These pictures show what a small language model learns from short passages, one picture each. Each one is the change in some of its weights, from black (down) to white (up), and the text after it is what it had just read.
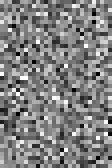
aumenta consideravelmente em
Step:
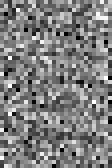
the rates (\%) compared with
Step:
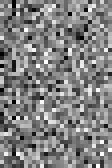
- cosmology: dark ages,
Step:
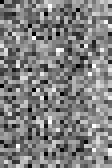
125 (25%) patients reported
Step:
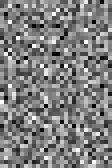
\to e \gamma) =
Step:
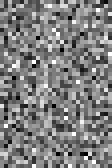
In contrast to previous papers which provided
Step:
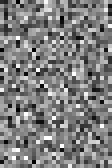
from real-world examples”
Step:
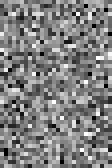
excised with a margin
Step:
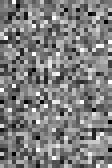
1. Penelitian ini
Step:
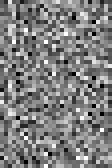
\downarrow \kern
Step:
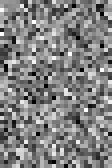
unstable, rapid propagation of a
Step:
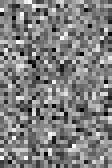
study will be based on the reflections
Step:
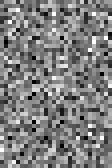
statistical inference. The Dark Energy
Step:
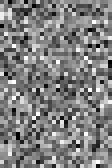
the tunneling $t$
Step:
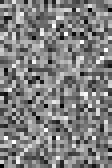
reionization. A second, much
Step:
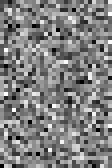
social de comunicação. Sendo
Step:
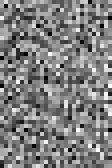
(b) Vertical images of a
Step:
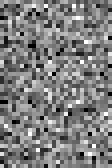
C. Radford,
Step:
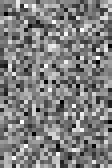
to find out if they could be generated
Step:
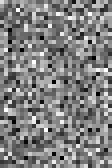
экологически устойчивого
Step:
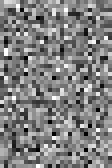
There are variety kinds of probes
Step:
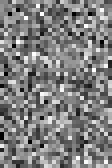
the output is on, using a
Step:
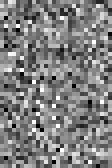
the first study of individual stars in
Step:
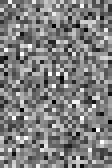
and more frequently in K-12
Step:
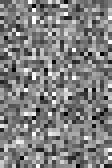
powerful and accessible artificial
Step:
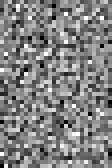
to‘la tortilishida,
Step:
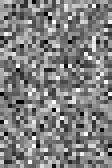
акцентували свою
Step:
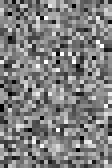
is well defined, the busy
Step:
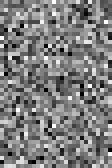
the NQS and sampling network distributions
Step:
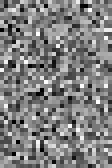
professor (O'zbekiston)
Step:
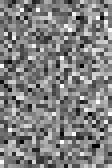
coming decades, with an
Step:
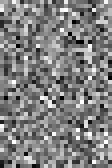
this analysis, we show a not constant
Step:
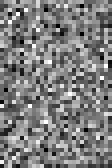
Khusus in Dumai.
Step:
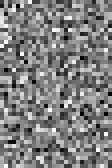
distracciones y
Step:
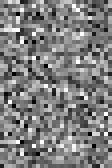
satisfied. Thus, the length of
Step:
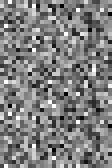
образовательной деятельности
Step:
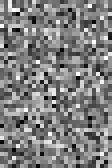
the small vertical lines). Like
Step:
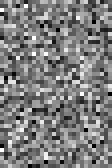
\eps _ R \p
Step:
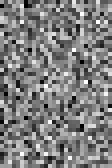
up to 3 missed cleavages
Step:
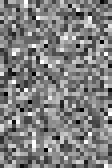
could use the internet or not the
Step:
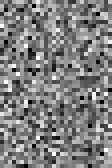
external validity (0.54).
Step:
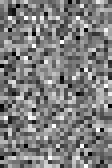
a simplified approach, suitable for teaching
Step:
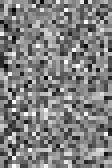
written in the basis of the control system
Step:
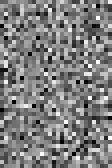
interaction. We argue that systematic
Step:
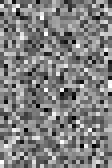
can be achieved by injecting voltage
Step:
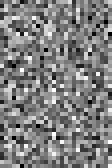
participants. The survey building tool could
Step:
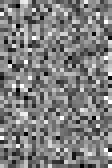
Natal, Rio Grande do
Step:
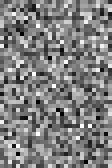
with Physical Disabilities:
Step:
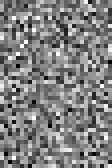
method for calculating the average electric charge
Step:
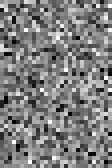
function, Benefit Cost
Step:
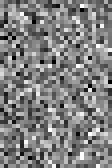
bo‘lishi mumkin. Har
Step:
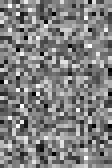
Saylovlar kishilik
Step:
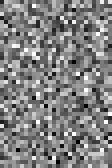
proteínas inflamatorias
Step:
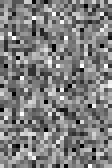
Subtilis* LTA,
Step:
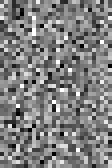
têm desempenhado um
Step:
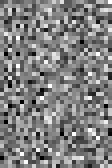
ascetic e.g.
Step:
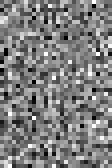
fauna. Природний
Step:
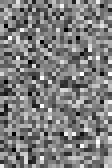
que permite un enfoque
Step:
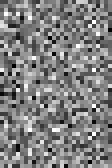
mahasiswa dalam
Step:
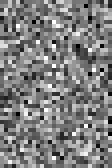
a much quicker turnaround
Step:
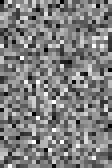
with increasing concern in the
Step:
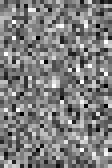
(NNLO) QCD corrections to
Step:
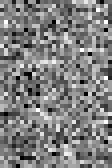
of nursing diagnoses were
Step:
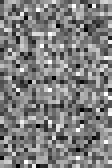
period of study. Measurements:
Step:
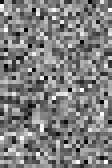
mil productores en 15
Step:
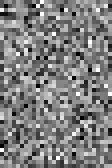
and 5e-7 s are used
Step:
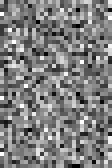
un autre peuple
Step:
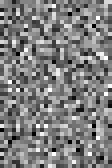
hal apa saja yang dapat
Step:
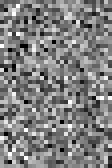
egresados de educación media
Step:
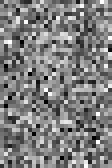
mistress. The service to the
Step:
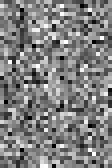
the audiovisual records;
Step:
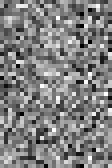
of reasoning it is not difficult to
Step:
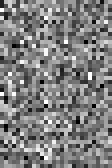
\begin{figure*} \centering
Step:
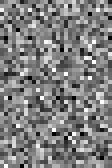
laid the foundation for using
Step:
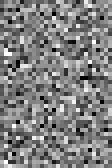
был человеком
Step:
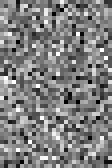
симпозиума по
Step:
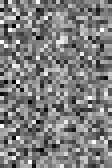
DINAMIKASI VA
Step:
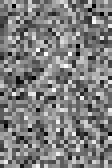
religious group could make
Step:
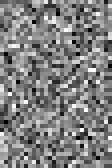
desain *Treatment by
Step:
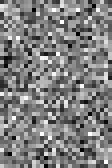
of all oil and gas processing
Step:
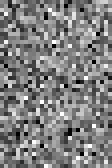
ms, and a new generation is
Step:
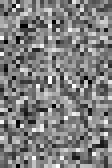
caption:** Under deionized
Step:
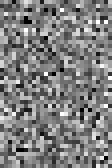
impacts surrounding the integration of
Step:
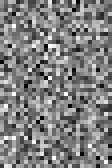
elements to achieve successful results in these
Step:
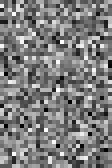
the linear RRDN with
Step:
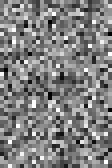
where extreme salinity significantly
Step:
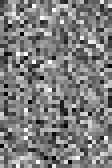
in Katowice, Institute of
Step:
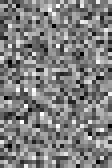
is more of an issue if the subject
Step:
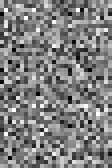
для развития города.
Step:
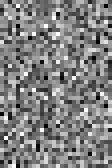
by the large phase space (including
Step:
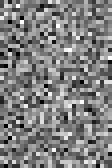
has e.g. span
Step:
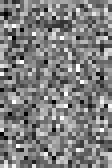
The scaling plot of the cluster size distribution
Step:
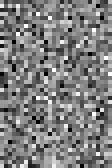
– Toshkent: Fan,
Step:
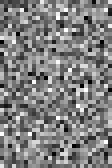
displacement of the reference body and
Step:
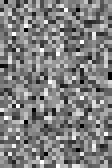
s tarčno analizo
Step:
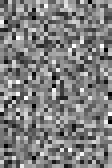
Mai GPS-Roggen
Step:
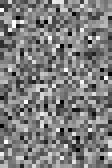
for that. Most coaches also
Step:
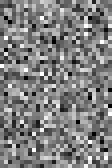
been worth and also initiated
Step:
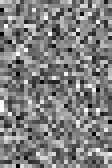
{\rm Tr} \left[
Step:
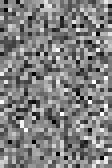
in contact with the semiconducting thin film
